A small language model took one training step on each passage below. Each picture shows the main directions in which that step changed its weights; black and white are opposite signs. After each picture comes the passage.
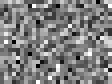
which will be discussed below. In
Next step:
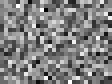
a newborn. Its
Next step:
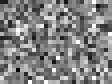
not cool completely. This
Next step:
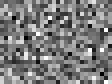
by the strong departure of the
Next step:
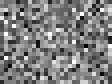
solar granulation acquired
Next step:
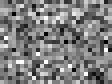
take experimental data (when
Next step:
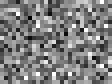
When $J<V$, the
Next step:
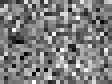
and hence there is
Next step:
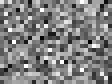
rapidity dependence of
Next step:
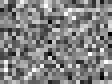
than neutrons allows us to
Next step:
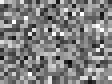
produce a anisotropy
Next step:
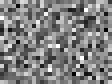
or exhaustive list of
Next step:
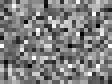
on the analogy of
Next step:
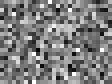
calculation, $p_{ii}$
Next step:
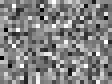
accretion disk in a similar
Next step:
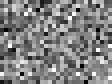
and treat the dynamics of the
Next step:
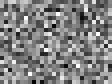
strength; below the transition in
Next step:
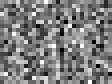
metastable cycles
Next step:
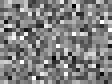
experimental resolution. Figure 5
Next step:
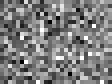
of active galactic
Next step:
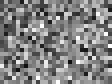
of the high temperature phase. When
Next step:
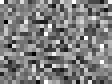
model is outlined.\\
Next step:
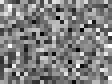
references useful for further information
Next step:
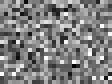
approaches. The main contributions
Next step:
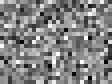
is a dimensionless constant.
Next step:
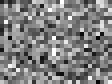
approach for extracting the
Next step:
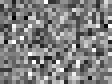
range of coupling strength considered
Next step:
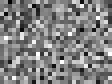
of score. Denote by
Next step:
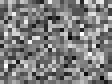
also acknowledge the significant
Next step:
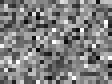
functions are also illustrated.
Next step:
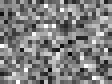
the excellent results
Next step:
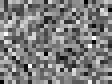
the FM bilayer are
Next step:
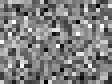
published network data
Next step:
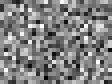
temperature branch at high
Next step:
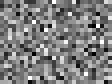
\end{eqnarray} The remaining
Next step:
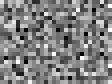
at redshifts between 0
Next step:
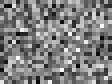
collective memory in two
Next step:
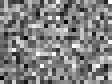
structural elements on
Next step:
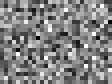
equation of state for dark energy,
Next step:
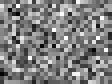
\midrule Number of
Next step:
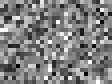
and derive the optimal solution in
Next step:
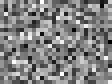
yet exist. Weak
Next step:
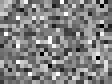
case in decoy-state
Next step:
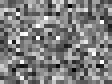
This way, it is possible to
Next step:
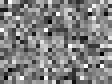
AI researchers an
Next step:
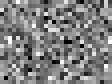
MS/m and larger
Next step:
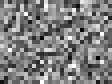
primary ways in which high
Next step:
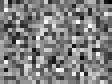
the data were separated into 35
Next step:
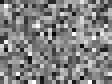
we set $i=1$. The
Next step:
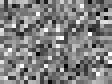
retained to all the resampling
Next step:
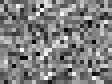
cryptanalysis is
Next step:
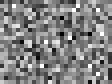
linguistic features,
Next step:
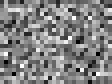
a simple strategy for
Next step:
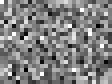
interested in features related
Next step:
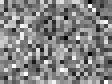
to all the stars in each
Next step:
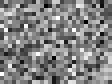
the ferric complexes
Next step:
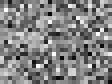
these goals, we introduce a
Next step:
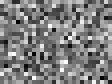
demonstrate that taking into
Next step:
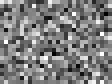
has the ability to convert
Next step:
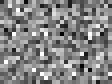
upper bound on the charged
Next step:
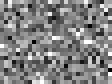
our sample. To test this
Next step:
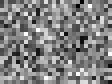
receiver chain of a
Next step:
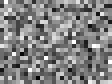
a tree, devoid
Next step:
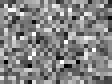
full-band MC
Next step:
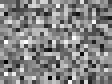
2009). The low probability of
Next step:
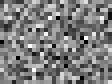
energy in few special
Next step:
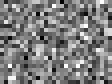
generation of Earth observation
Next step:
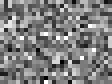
the higher ``out" starts to
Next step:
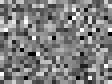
that takes place in a different
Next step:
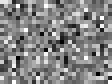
\kcsl is similarly
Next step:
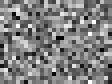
angle limit. We find that this
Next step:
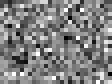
was detected in the two
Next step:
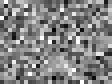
was integration, communication
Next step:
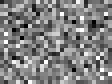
relatively weak out to
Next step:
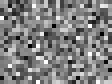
final state rescattering
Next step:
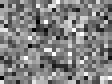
to the logarithmic
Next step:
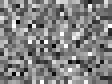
will see that the type of heat
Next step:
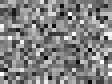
Smoluchowski equation
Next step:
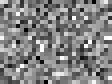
part by the Swedish
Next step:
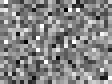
singly-excited states of
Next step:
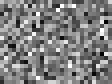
motion is thus a sensitive
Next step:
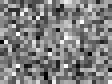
substitutions are
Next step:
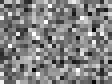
close to $4\pi$
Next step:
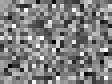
involved. It is
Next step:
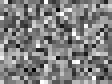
the Hawking radiation
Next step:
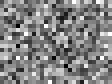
trade-offs in
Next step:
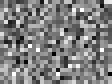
coordinates as detected
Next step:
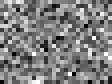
network capacity maximize. In
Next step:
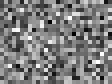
of all possible treatment
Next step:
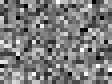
proposes to set this
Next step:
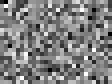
with large and possibly
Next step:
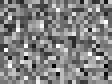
of correlations. Moreover it
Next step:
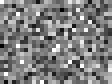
added to the input
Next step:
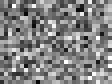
Not. Roy.
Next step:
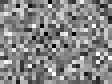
\sum_{n, \alpha}
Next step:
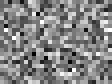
literature corresponds to
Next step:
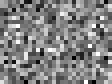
\ee becoming transverse when
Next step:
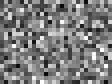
of the validity of the
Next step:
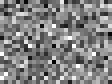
the K-MGBE and
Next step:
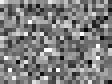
if the grid spacing is
